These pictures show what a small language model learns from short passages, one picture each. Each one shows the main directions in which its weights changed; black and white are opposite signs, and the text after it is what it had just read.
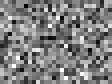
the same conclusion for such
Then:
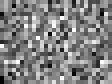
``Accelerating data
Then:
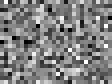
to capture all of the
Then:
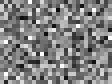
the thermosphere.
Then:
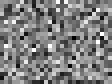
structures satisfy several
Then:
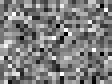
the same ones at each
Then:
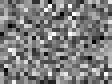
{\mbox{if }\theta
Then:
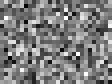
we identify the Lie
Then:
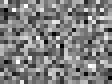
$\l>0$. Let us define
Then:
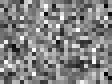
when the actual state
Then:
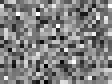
and remarks. The formulation
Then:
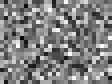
is a rooted tree in which
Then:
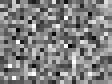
D_j f$ where
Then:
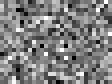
$D^*$ is locally
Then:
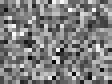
chosen to be one, then
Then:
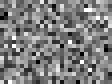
reproduce them here.
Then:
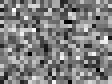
This is trivial for the
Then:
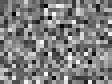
smooths out any sharp
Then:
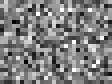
slow manifold $S_i$,
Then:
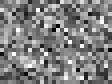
and $\mathcal{A}_1$
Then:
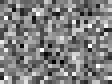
$\tau,$ moving in a
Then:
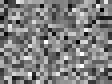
$ exists if and only if
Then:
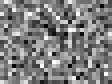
to restrict to the integers
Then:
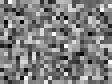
4mm \no{\bf Definition
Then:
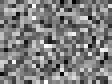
\mbox{ is listener})
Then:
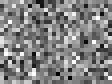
plane, there is a
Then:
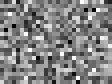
Reasoning as in Case
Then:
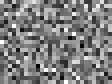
we used the Brooks and
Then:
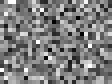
le 8-tissu
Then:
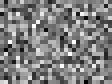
for all $1\leq
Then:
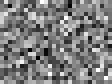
g(x) \bydef
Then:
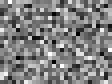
problem in an extended space.
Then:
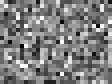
it satisfies \begin{eqnarray}
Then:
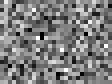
and only if $r=s$
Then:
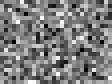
step, which is first proposed
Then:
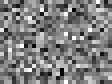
or $(n-k)\times
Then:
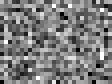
matching $M'$ of
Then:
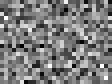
To compute this formula with,
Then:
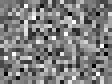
due to the analyticity
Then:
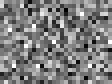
is smooth and transverse to the
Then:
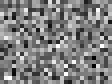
is satisfied (actually we
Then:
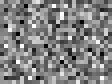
curve {$ m(s)
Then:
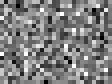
move. For $c =
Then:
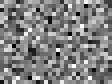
if and only if $\Lambda
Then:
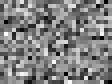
$G$ be a group with a
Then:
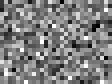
upper bound estimates of
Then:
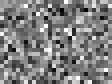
In the star compatible
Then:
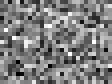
to look for compensation
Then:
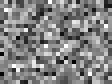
a strategy $\phi$, over
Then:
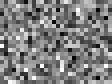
is the same as Figure 1 in
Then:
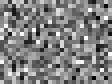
role in various fields of
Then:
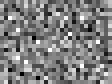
we obtain $$I = (1 +
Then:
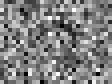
is the Jacobian
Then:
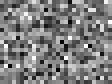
in $G$-equivariant
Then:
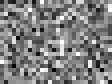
numbers, namely, $[
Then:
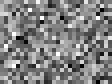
the $d$-cylinder
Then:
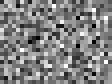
heat transfer equation given
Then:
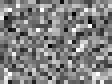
Finally, we would
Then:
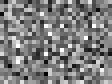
of two edges. We can
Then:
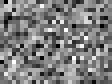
$\mathbf{A} \in
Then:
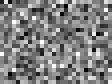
via the given data of the
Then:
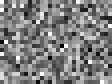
be seen that $0 \leq
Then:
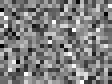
bundle on $X \cong
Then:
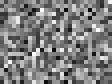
in \hyperref[theorem
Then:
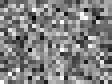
where $K$ denotes
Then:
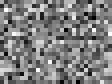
theory, as given by C.
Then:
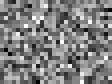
the differential time it takes the
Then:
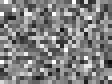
this set to the set of
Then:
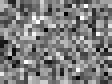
it is sufficient to assume that
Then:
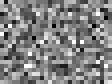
considering Lemma 3.5 of
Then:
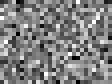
For comparison, when
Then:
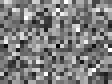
order to construct a function
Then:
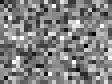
abelian groups. A
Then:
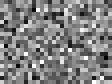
may be factored into unique
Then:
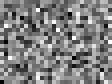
has an $R$-labeling with
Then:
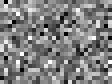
the derivatives shows that
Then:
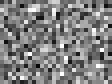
convex graph with vertices
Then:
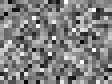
the PR-DMZ equation
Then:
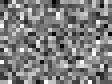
notion of infinite order decomposition
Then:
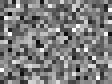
modulo $H$:
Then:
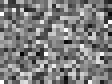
structure of the proof of Corollary
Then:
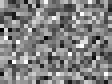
Growth cones are the
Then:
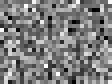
inclusion relations between
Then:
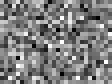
however, the real production system
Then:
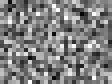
which is zero at \( -\infty
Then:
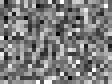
below: \begin{center}
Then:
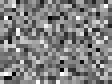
x(\VM \omega) =
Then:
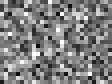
of time in $R^N
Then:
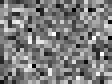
network) will not only
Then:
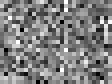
\end{eqnarray*} computing
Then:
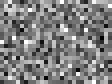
to their relevance in
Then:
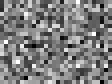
be a diffeomorphism. We
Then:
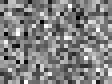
of $X^n$. If
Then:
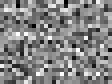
a stochastic basis
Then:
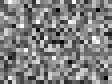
M. Olivier with
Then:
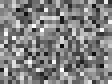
$ such that \begin{equation*}
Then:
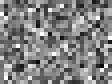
the glacier.
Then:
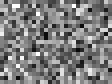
consider the equation $$dX_t
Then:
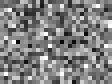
certain harmonics of
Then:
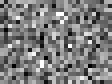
particular, if for some $k$
